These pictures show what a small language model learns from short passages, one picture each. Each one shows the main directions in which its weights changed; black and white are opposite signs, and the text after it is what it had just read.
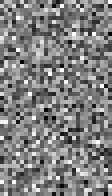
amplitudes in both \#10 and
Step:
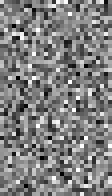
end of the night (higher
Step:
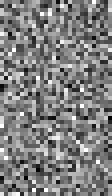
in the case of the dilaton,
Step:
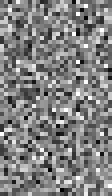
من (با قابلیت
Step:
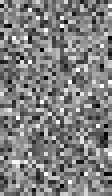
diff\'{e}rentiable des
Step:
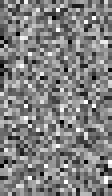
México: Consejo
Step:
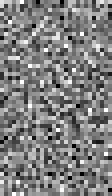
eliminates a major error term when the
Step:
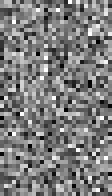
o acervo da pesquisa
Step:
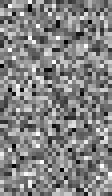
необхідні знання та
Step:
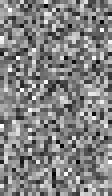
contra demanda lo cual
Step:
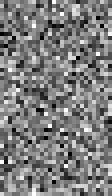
- XXIV вв. до
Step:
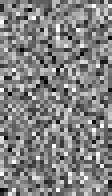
the great promise of SIM, several
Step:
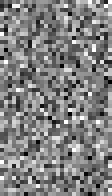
holomorphic currents. It would be also
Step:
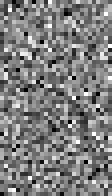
и понимание его
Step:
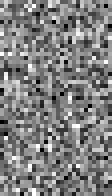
&\quad\textrm{ a.e.
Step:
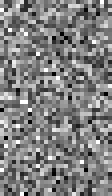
a été utilisé pour simuler
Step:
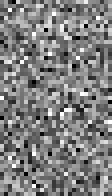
вазни, г Дон
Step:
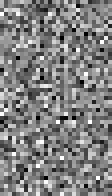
de fora é imediatamente
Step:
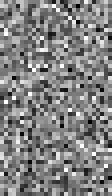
holda, yuksak
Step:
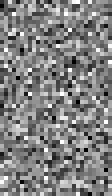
fixed $V_{\mathrm{ac}}$ are
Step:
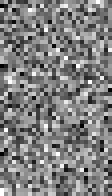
qiymati yanada
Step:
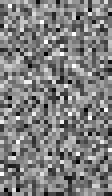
relates Singer cycles to
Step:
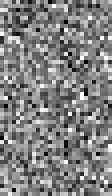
that $ v^a_\E \cdot
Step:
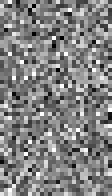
conditions. Network centrality approaches have
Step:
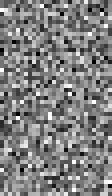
a synaptic reversal potential
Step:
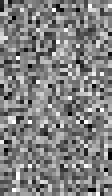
of hybrid entangled states
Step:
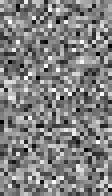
России и их
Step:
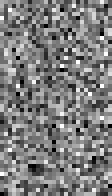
Idres (Res Las),
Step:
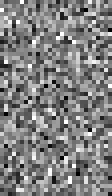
același nume.
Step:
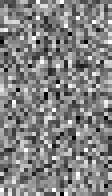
sensitivity of the null tests.
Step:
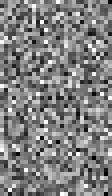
o‘qitishda AKT
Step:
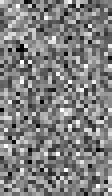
les traitements de se multiplier
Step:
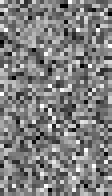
появляется каждые
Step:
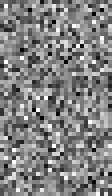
from the governing equations). In the
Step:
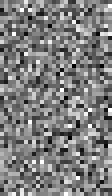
almost-Riemannian structure and study
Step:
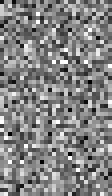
услуг, оказываемых
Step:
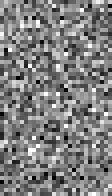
A and B, respectively, while $\delta
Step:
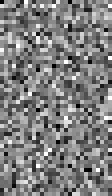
differs from the tachyon equation
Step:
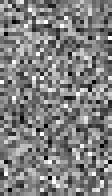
from (\ref{xu3}), we
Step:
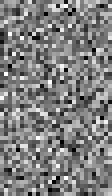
ser transferida para futuras
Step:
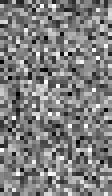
Nonlinear simulations were performed to assess the
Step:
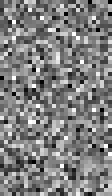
University of the Bundeswehr
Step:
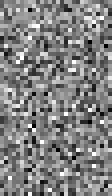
de uma abordagem mais
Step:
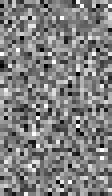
the orthonormal polynomials (with positive leading
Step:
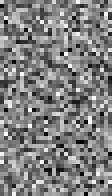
эгри чизигида
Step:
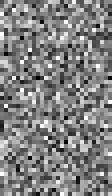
However, as $\langle M \rangle
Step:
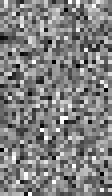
na economia por iniciativa
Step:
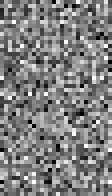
Volume 14 Issue 4,
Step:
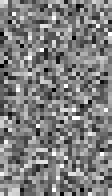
linguistic typology,
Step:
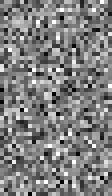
and MOS data are the red open
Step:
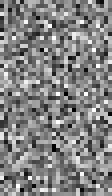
point. (In [Si,
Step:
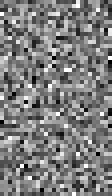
file: MIvertex.tex
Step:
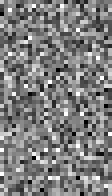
tibbiy yordam,
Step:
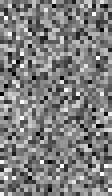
қилиниши устидан амалга ошириладиган
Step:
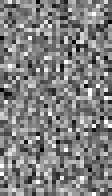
preliminary explanations of the
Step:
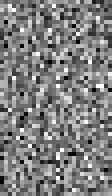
we became aware of the preprint
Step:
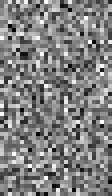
ma'noda ma'naviy
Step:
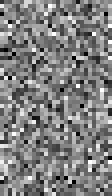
among different cell-species. This choice
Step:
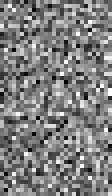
on these aspects. Key words:
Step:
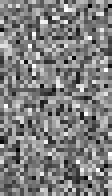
equal to ${\rm{Ker}}{\mathcal
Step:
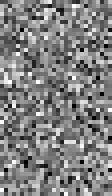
de pesquisa. É uma
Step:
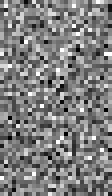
compared with the conventional DEA model.
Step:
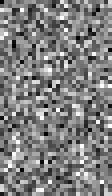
mixed volumes can be also expressed in
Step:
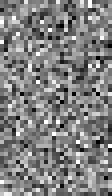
geometry and the beam-splitting property
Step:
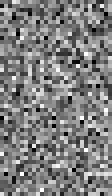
is performed where each individual image is
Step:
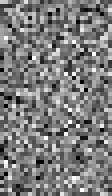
dan pengusaha yang
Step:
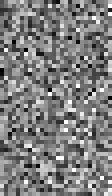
combinatorial congruence conditions it
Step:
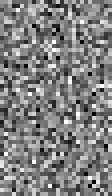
measured the dynamical states of Galactic
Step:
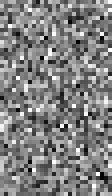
i \tau}). \end{equation}
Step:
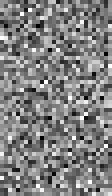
“Ishchi va dehqon
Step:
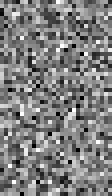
for the generalized Catalan numbers
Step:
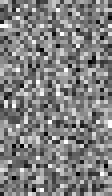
a recognition of the integrity
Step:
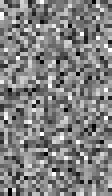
of the forced Kuramoto model
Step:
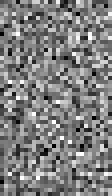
for example, the extent to which a
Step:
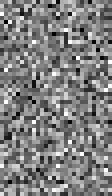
that the case $\alpha=0$ corresponds
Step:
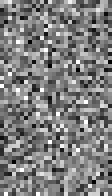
adjusted appropriately. In the
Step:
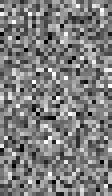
If the cocycle is
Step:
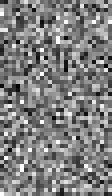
one of a pair of sources detected in
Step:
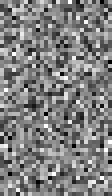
the Langevin function y1 =
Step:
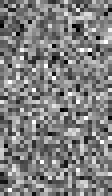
\gamma_1, \ldots,
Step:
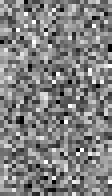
do espaço público e sua
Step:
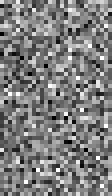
\alpha_i$ to the total
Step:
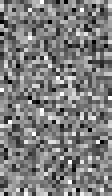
korxonalar rivojlanishining
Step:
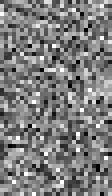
tushirilgan Matcha Sho
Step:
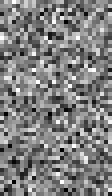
заведений. В связи
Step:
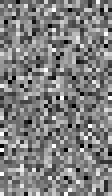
to bridge the conceptual gap.
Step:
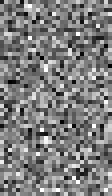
juego del mito es
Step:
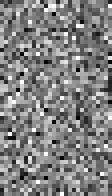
direct detection experiments search for low-energy
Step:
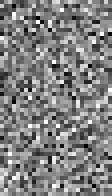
first intensity decay is majorly contributed
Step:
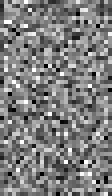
донаучного мышления
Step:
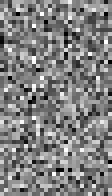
стандартами аудита.
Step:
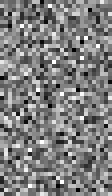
Choral Bulletin de la
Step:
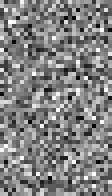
ke orang lain. Tentu
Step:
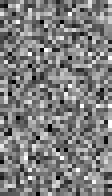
професійної освіти
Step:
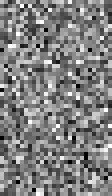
must agree to lowest order in
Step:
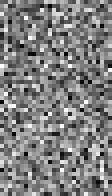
данных. В первую
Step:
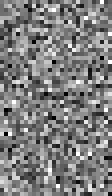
(c) numerical simulations and (d)
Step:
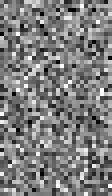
false color scanning electron
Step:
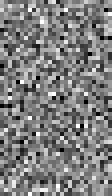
sifatini taqozo
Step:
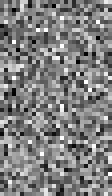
for an element of $H(\kappa)$
